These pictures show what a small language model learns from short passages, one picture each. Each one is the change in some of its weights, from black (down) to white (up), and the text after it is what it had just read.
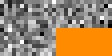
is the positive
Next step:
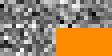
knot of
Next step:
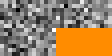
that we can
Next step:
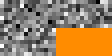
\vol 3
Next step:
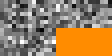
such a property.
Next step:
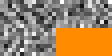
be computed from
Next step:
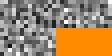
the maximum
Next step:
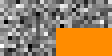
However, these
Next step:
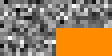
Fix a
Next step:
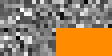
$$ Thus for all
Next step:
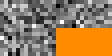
following conditions are
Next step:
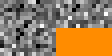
somewhat more
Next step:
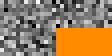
ordering} is
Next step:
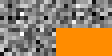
v \in
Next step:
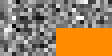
finite dimensional,
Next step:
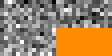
a positive even integer
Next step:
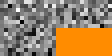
we infer
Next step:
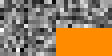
with the aid
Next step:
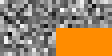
for new
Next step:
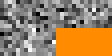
reals satisfying
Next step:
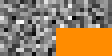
read off
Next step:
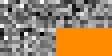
(with complex dimension
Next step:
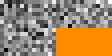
is then obvious
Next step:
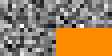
to solve for
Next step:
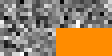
transforms of
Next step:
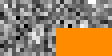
probability that
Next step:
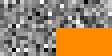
whether the
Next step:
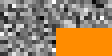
matrix. Let
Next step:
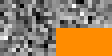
two independent groups
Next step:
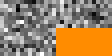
had a
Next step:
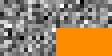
contains an
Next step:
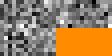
of dispersion
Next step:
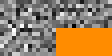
all integrals are
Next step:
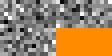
Lie group.
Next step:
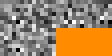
solved the above
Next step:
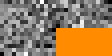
\nonumber \\ &
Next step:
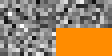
since we only
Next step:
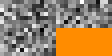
case, and the
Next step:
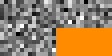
of equations. In
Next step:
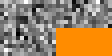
notice that
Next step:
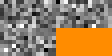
of the recent
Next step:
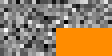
u, \nabla
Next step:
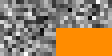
approximations and
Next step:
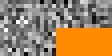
makes the
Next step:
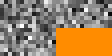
of all the
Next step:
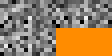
\subset \mathcal
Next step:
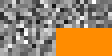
number of generations
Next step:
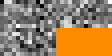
Since no integer
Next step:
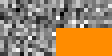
that if we
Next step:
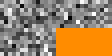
similar manner,
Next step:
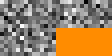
for initial condition
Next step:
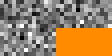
of the spaces of
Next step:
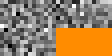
$H$ of
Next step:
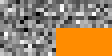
a compact manifold
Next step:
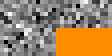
using the higher
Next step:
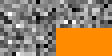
using both the
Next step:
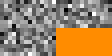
$\alpha$, then
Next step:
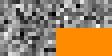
For example, the
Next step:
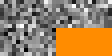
of $M$
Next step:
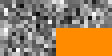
points on the
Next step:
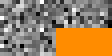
\widetilde I
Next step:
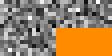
\log h -
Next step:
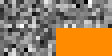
of two or more
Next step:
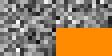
\left. T
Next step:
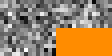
well as the
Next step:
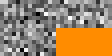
after the
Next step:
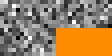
it may be the
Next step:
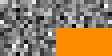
this result for
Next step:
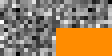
this paper we
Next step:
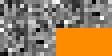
is also a
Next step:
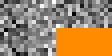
$M$ is
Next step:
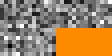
of as invariant
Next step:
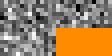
written as
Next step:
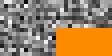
with ${\bs
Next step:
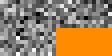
a discussion
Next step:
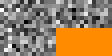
this article
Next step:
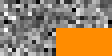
Without the
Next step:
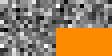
this: We know
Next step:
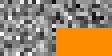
complete; in
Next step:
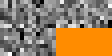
to describe the
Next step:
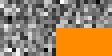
in the three
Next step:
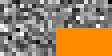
(a cone
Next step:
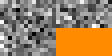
this case, we
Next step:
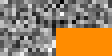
the number of A
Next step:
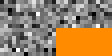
I$, the problem
